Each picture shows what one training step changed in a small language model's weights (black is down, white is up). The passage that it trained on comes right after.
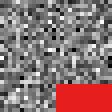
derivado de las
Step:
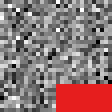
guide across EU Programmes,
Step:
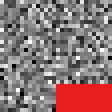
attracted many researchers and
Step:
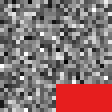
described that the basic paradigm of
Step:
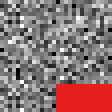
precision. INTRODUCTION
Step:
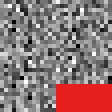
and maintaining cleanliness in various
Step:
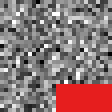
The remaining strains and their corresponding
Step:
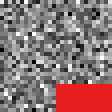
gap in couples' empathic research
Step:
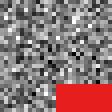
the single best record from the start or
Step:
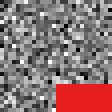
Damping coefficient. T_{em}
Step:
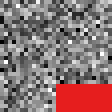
them to forget that the teachings
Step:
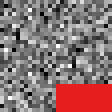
manifest the opposite trend.
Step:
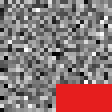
are personified by God. And
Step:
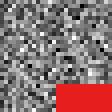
work. This happens at the level
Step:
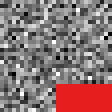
image. (3) Objects:
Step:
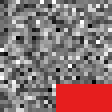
She completed her Bachelor
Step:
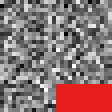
the analysis and theoretical research of socialization
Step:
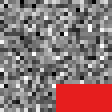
quality of support supervision head teachers
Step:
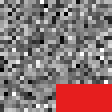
consider themselves as experiencing problems
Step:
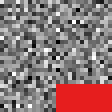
with the changing economic, social and cultural
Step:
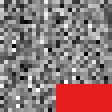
pandemics, climate change,
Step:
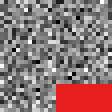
product (Zucman, 2013).
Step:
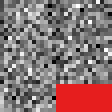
una categoría
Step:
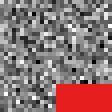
(iii). Now (iv)
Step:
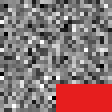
methanogenesis for waste
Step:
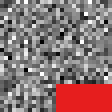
training in CPR is a powerful tool
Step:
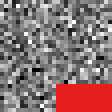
e.g. 'His
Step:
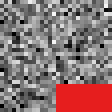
accept that, despite my protestations
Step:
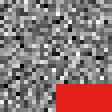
value chains were highly influenced by the
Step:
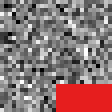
at regular intervals of time, surface
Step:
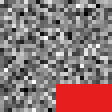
independencies at the beginning of
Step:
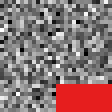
report, in accordance with the ethical
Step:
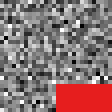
MFO process 4.2.
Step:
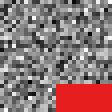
was attributed to each question. The total
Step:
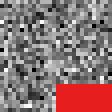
user view and the physical storage view to
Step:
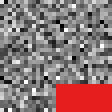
evidence and data to make recommendations for policy
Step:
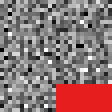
covering the local energy demand in one
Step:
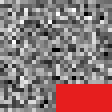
and distended, likely due to fluid
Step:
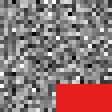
Med Public Health 2(2):
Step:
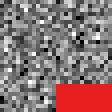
form new cells as the body needs them.
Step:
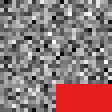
years. The majority of injuries
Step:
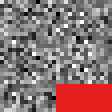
be turned off again with the command
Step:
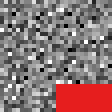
data back into 'cdata'
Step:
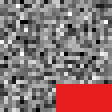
Coventry University lead the task
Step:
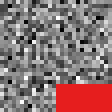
of series and shunt active power
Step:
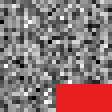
a million lives. [24]
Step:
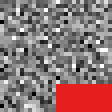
exercised by the agent,
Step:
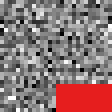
die or yield models. IV.
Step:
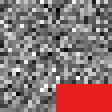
document d is represented by two vectors
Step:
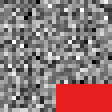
in helping teachers manage professional and
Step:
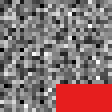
the same time. In the production process of
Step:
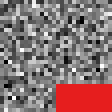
transformation in the erstwhile
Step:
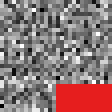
the EU yet; and this is a
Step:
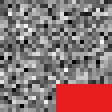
answer: Date Range: 9
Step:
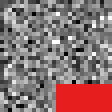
theories focusing on the effective management of
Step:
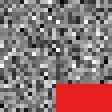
participating countries (Health and
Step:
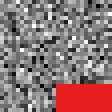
reaction with NO₂ (10
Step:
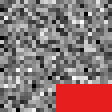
a day is finite, the more events
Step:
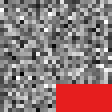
lucerne every 2 years and
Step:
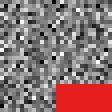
DC voltage and its magnitude
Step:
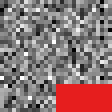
walls are composed of a
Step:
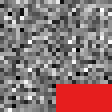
effective motion, in other words, it
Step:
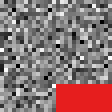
topography layer for the of the model
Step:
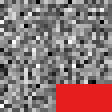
Property (3) has been
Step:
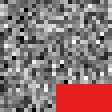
the governorate, which receive a
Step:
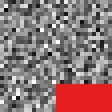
built up from orbits of the
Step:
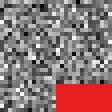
equation $$x^2 -
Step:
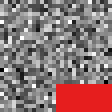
Sc1B scenario was always the least
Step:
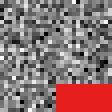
model requires the creep strain value at
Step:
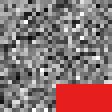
resource-constraint sensor nodes used
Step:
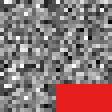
referred to the tribunal
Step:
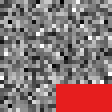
type of family nuclear and joint of
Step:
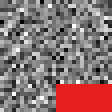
self-assembly of the
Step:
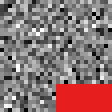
of a breast image in the
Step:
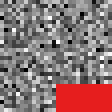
2024 Time period Participation Number (%)
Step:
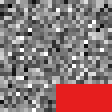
of planned behavior with additional variables of concern
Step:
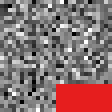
of heavy truck with two different
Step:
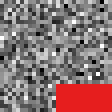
given the freedom to decide whether
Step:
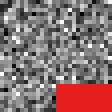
the deficiency of measures are only
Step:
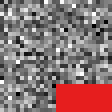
AUS HF vs. CC
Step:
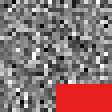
there must be some fundamental difference in
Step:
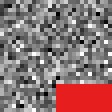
of woman's political participation. Since
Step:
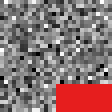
Health (DepEd) Order
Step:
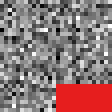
determine which physical fitness parameters were used in
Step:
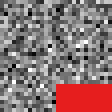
was a turning gold point for study
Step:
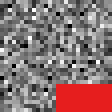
of model combines the characteristics of the previous
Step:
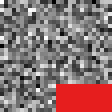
the spread of misinformation.
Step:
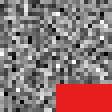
copper oxide on a glass
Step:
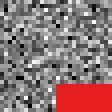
patients were 14 million signifying
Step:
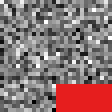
and campaigns in a visual
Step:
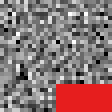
analytical procedures, as well as the
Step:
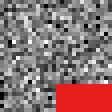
AI performance 7 ARRA Assign
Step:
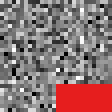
data considered in this study for energy consumption
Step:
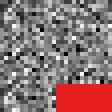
the facial expressions of *person
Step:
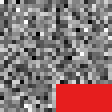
to the archetype of the
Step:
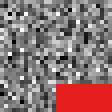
appropriate tools and frameworks that allow the integration
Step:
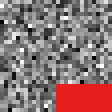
retention of pollutants in
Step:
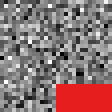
contracting the illness.
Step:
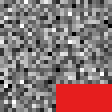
energy has been obtained. Even efforts are
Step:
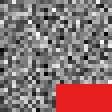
test (p-value)
